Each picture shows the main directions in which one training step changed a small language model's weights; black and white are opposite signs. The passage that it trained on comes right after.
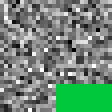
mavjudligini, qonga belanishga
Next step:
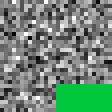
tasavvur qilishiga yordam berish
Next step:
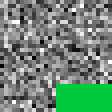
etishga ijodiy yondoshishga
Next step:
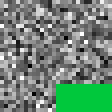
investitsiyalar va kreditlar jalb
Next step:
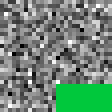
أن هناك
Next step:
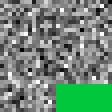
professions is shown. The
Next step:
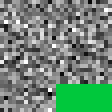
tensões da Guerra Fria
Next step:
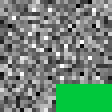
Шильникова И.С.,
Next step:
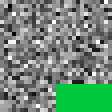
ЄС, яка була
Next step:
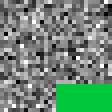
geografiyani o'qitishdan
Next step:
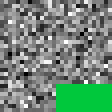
est réalisé en matériaux
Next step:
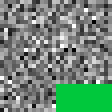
belgilashda va maqbul
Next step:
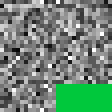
tayyor holda foydalaniladi. So'z
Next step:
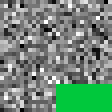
uma tecnologia relativamente nova e com
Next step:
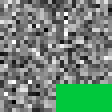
envisageons le traitement de
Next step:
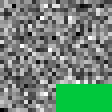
навантажень. Плавання
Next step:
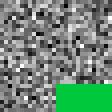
عدة مرات،
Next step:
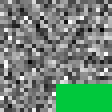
метафоричних концептуальних
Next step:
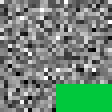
de un peor estado de salud
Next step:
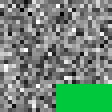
o transporte de cargas em grande
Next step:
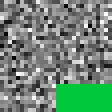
relatar la experiencia subjetiva
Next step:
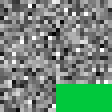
adquirirão mais recursos para
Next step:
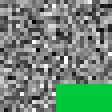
в силу наявного в
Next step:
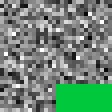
como ferramenta para o ensino da performance
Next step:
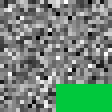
и Ресурсами предвидения
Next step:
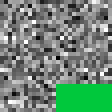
meet bioclimatic principles
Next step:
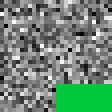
of alkali KOH is
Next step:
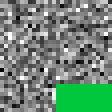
tili, tarjima muammolari,
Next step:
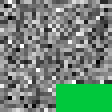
momento de preguntarnos por una
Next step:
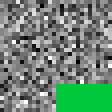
mathematics. Baku:
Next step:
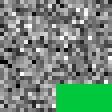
tarkibida turli funksional guruhlarga
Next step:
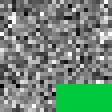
за правилами прямого
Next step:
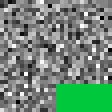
generalidad. El primero que destacó
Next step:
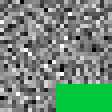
de simplification comptable et des
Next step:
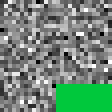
que talvez fosse melhor
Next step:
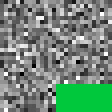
des 16. Jahrhunderts in
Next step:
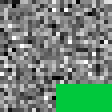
Bunda esa oila, maktabgacha
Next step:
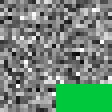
IA em registros de saúde,
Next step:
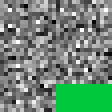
proceso conceptual que considera a la
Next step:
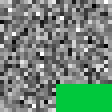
yang dialami. Kata
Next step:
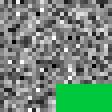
христианских традиций,
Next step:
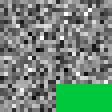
ни в словарях, ни в
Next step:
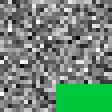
Nacional de Áreas Protegidas,
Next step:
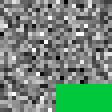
citas de la prensa española actual
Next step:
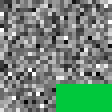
manbai hisoblanadi va (odatda)
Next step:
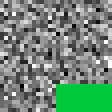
produzindo subdesenvolvimento ou um
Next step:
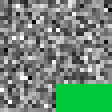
envelhecimento - Para melhorar
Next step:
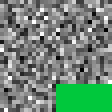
education system today. Having
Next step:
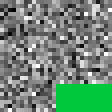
că este vorba de efecte produse
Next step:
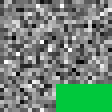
автора логічні,
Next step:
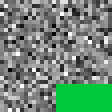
tanto estatal como autonómica,
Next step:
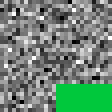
состоит из 11 ступеней
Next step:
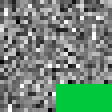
metod va vositalardan foydalanish o'quv
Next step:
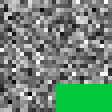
jamoatchilik fikri asosida shakllantirilgan
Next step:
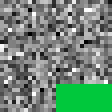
ko'p foydalanuvchilari
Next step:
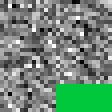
a následně
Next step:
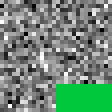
mmHg. Evitar
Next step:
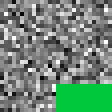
O'zbekiston turizmida transport sektori
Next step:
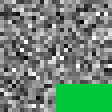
контролем і внутрішнім
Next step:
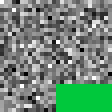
sowohl von der INSOS,
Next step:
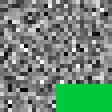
homogêneo de atividades
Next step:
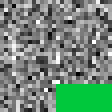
the relationship between teachers'
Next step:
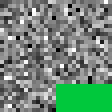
grote verschil werd vermeld dat
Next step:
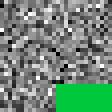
sea seleccionado. La presente es
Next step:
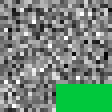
asosan 1930 yillarga oid
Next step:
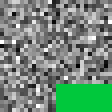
1, nella seconda parte del
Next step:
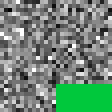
motivo principale per cui
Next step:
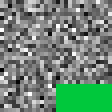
de média e alta complexidade nas
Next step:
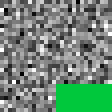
делённое на число
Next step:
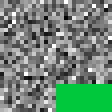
artikel jurnal, dan
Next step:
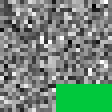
період дуже змінюється
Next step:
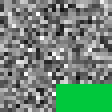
das ZIEL. In Bezug
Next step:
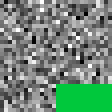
chuqur insonparvarlik
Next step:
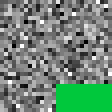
erhält man vor allem
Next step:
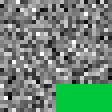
qo'shishdan tashqari,
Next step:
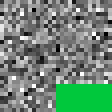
of corporate social responsibility in
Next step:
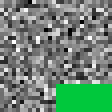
104), dove è così
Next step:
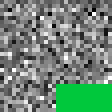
série de grafismos geométricos que
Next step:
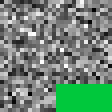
về tình
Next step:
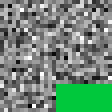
Respublikasi Prezidentining 2019-yil
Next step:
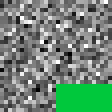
т.д. Модуль
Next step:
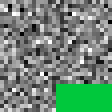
awılı, házirgi
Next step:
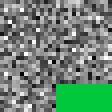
di Program Studi Teknik
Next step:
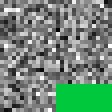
отношение абсолютной
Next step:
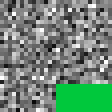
α текислик a тўғри
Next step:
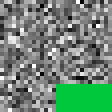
przebudowę dworca
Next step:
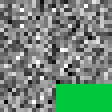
ish unumdorligini oshirishga
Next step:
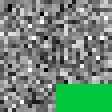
було випущено по 16
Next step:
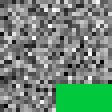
para ello deben reflexionar en su
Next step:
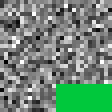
«договор об образовании»,
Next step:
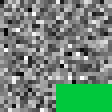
va uzunligi 42,6
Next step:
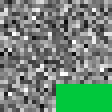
може відтворити
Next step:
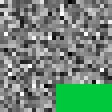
Xitoy bilan Yevropa
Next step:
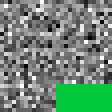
vão regularmente para à escola e
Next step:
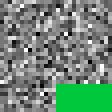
Могила Р. О.,
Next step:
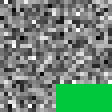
конъюгатов для ИФА
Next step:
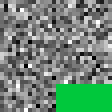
ilmiy va amaliy faoliyatida muhim rol
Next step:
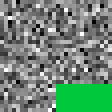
a significant area of linguistics,
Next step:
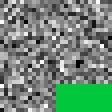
nozik quroliga aylantirish
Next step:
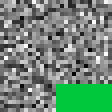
docente y asesor en el
